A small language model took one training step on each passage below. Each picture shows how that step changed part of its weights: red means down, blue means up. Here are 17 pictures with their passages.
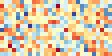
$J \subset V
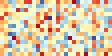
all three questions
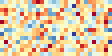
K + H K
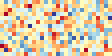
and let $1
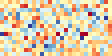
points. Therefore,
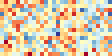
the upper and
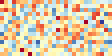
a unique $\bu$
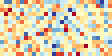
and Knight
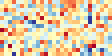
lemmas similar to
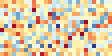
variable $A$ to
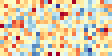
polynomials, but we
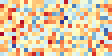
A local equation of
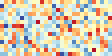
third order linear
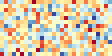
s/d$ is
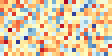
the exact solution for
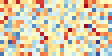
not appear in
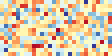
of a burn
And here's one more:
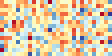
defined, and if
